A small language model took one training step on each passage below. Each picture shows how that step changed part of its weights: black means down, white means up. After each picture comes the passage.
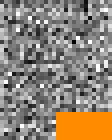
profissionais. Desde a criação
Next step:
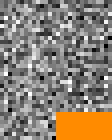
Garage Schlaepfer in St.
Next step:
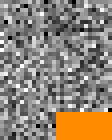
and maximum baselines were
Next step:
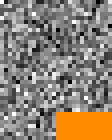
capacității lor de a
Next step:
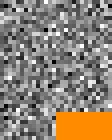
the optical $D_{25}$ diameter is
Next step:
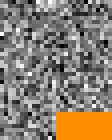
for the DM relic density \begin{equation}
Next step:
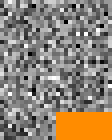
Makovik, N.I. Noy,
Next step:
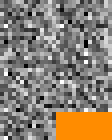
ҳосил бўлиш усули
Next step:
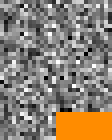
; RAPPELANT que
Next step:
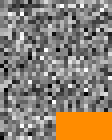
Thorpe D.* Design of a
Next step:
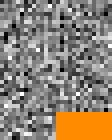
культури розмножуються
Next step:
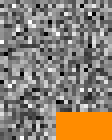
and GeV ion acceleration from the
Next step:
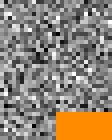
interests} The authors declare no
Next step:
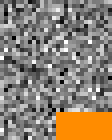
покращання середніх
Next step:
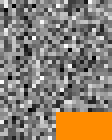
using three ratios: Si/H,
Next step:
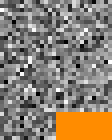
Chico (CCh): un
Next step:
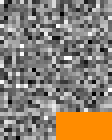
ведущих российских
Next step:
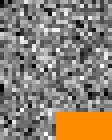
fields up to $B_{\rm P} <
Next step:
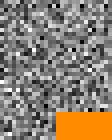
Work Of Students In Modern
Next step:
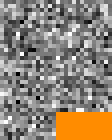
ou não o concreto de
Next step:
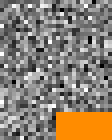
crust and outer core. The
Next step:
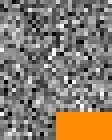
\gamma$ values. When the two
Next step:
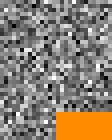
modeled realistically. A brief
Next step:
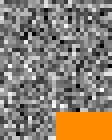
instrumental in quantifying
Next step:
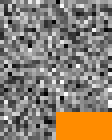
matnini yaratish jarayoni
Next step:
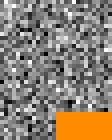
a torus is 1 which indicates
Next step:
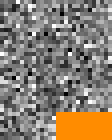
быть больше 6 лет во
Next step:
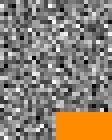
de los datos disponibles, de los
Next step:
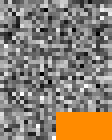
justiça no sistema de
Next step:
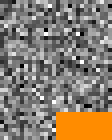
ko‘p dissertatsiya va
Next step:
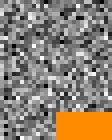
Japan\\ } \maketitle
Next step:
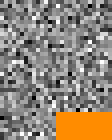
second) used by Globus
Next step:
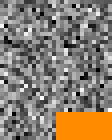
the quantum memory scenario the quantum
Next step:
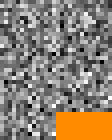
wekt bovendien het
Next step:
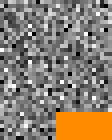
& National Science and Technology
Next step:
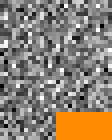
LA SOLIDEZ DE
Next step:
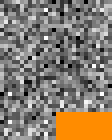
и инновационные
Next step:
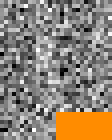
последние семь лет
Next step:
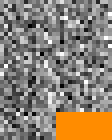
гапириши, ўзининг
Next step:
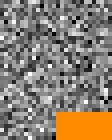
then. The detection of at least three
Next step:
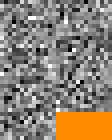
Наибольшее число
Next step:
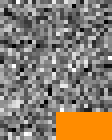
communication scenario, which is
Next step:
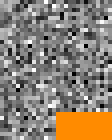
імені держави,
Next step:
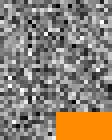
the two lasers is similar. In both cases
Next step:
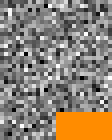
pod Hârțibaci
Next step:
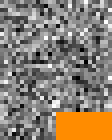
processo de execução. Esse
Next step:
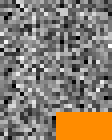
количестве в составе
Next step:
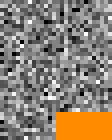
давлат педагогика
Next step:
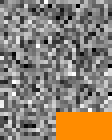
assigning $M$ random values to
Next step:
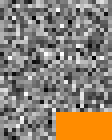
and thermal cyclic operation were
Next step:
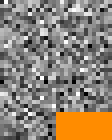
gen feminin *versus*
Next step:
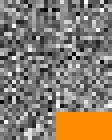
provided. The rough paths
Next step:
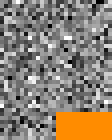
yuritayotgan 614 ta
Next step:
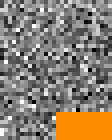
deployments often face noisy
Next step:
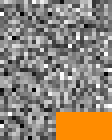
MIPA masih di bawah
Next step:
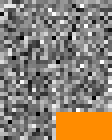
elegida: Estrategia de
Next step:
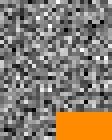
two eigenvalue equations,
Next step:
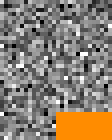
(bottom) } \end{figure}
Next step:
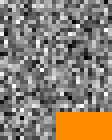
the induced ROC curve. For
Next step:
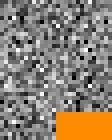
the simulation, we have not corrected the
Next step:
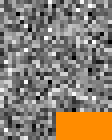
is $17575$ (in practice
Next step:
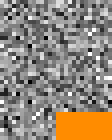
MANINHO, Carlos
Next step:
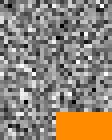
consumption \cite{culur}. Due
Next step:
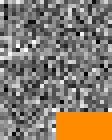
real-world problems in sectors
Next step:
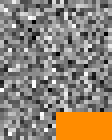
each $m$ in the computation of the
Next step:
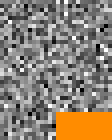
In \S2 I will attempt to
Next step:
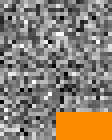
kategori tinggi.
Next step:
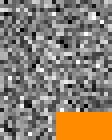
these restrictions. Because
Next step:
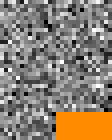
qiladigan mintaq va
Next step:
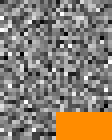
of Physics and Electronics,
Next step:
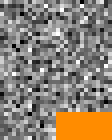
of this section are new, but they and the
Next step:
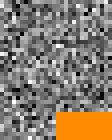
we also address the problem of
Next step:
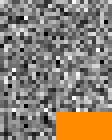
Boudadi-Maligne M.
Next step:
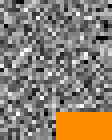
the same $\omega_0=3\times
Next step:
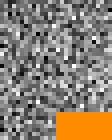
yielding a stationary series.
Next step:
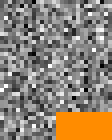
of the reaction will also depend on the
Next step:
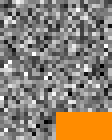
edilmesi ile yurt
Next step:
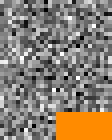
Rosotti G., Teyssandier
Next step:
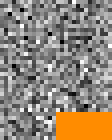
ва объектнинг ниқобини
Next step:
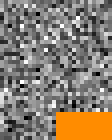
tarbiyasiga juda katta
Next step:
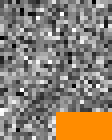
suite configurations, PKI
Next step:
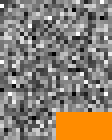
be realized by a \ac{SDM}.
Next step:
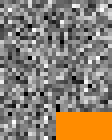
на протяжении XX-го
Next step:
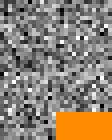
идёт он гость
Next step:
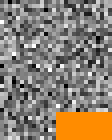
gives an equilibrium
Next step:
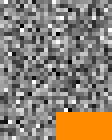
muon anomalous &42.137
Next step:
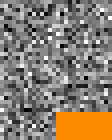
використовувати свої
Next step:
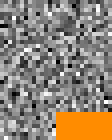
resistivity for 10$\%$ La
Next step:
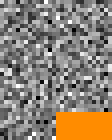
sollten kurz, prägnant
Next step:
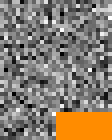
культури та комунікації як
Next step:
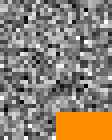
o mesmo grupo está
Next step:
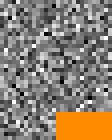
can be related to each other by a
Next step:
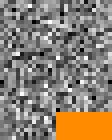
растений и грибов для
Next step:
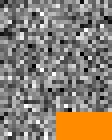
time step, the non-linearity
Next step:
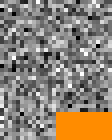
Respublikasi Ichki ishlar
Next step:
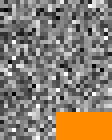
Ittifoqiga o‘xshash
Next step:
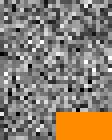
preprint} \line{\hfill
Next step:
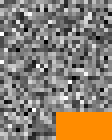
the measure factor, induces a
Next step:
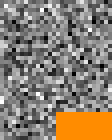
would also be risks for simple,
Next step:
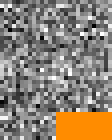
sonho como uma expressão do
